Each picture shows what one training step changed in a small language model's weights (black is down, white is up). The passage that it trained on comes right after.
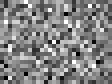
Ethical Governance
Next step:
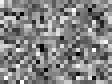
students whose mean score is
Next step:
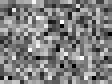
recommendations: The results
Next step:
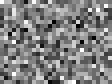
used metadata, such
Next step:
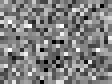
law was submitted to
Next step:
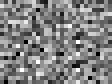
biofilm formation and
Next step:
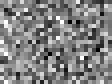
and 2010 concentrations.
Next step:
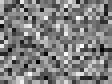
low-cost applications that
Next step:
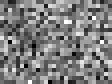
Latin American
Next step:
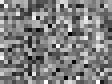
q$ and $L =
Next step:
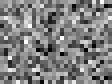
uses single active
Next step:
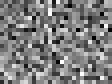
annular trough, as
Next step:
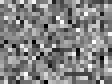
be observed only in concentrated
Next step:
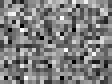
presence of iodide
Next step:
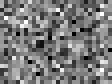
types of software
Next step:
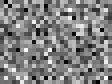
the room temperature with back
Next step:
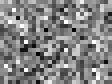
a good agreement with the
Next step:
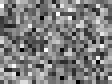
the TMDs alone
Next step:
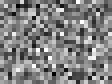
T – trehalose;
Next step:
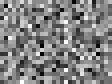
mechanism) in relation to
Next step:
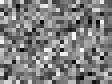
modeling walls with a
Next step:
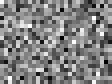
performance, including the finances,
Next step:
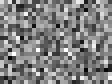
loans from banks)
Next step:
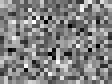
Herein, we used
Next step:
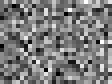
(CoP). The three
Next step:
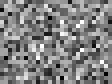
numerically solve the
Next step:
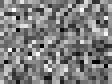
the presence of thin
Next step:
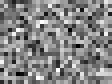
embroideries in
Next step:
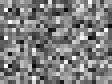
bird, which faces
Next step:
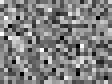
no great desire for
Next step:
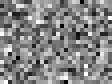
oxidation was the major
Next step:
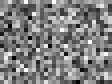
is mastered first in the
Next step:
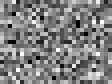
Presence 2.93
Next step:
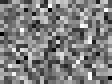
tap 3-4 of phase
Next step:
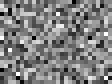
electrode matrix was
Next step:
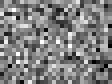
the submission of requests
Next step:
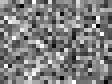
hold more generally for all
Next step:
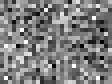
fill vacancies in
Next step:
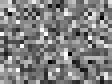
encourage and inform
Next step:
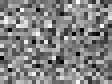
order to assess the impact of
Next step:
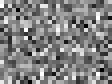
approach. According to
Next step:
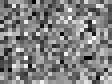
to get localized effect.
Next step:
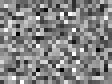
Consumer Law
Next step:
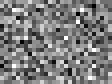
apply to PC.
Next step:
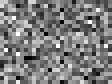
of acute inflammatory
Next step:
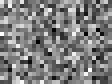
policy and city infrastructure.
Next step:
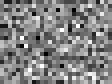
memorandum to the
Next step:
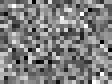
invited to one of two
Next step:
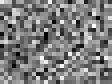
then it differentiates
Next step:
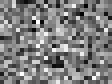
short-segment to
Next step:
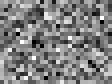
I. Visa,
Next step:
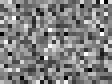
as between moderate and
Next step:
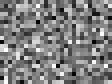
after noise exposure compared
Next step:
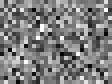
strategic choices,
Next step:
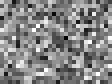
a Red-brown
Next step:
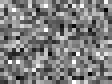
for identifying relevant social
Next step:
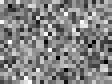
reduction at the cyclic
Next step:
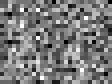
These collections help ensure that
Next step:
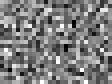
liver. Different
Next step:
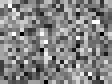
and framework version to be
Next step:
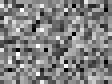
scale of the ASSA
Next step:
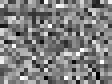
of Queensland,
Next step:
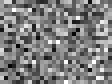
puts the focus on the
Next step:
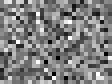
I shows the demographic
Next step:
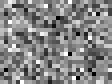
informed about the nature
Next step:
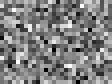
strands (the
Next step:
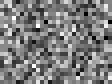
were as follows and their development
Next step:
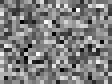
development of new lands are
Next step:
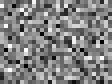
tool was prepared in an
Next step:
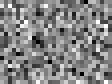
support decisions for the
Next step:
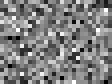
to all who love these
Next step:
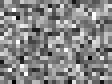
the quality and reliability of
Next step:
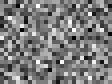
Connected Business
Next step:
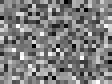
Yusan. National
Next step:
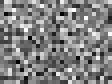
the next. Find out
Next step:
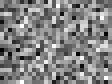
formulation proposed by van
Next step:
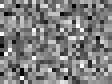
In fact, *C.
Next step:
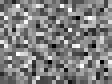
accumulated rainfall
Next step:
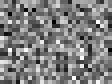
menopausal women.
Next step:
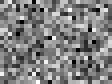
the value of on-site
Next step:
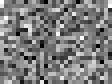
modulus of corn
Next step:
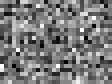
756 responses. The
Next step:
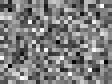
of non-resident
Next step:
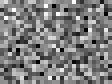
are hard to overcome
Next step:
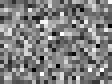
troubleshoot digital
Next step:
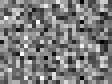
is vulnerable to
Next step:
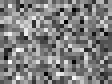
set of competences to
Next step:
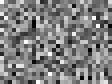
detects people who loiter
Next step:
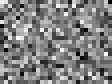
group discussions, to gather
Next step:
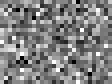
a calendar. In
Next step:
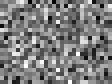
- What links
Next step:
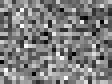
merit than undoped
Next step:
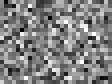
largest genus within
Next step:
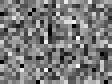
storing electric energy in
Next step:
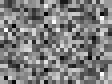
beyond isolated
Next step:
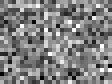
Case report Syeda
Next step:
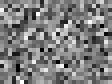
and non-Mandarin
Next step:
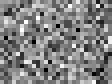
times, at 15 days
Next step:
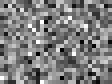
of the problems associated with large
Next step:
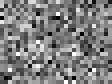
adjust the network to their
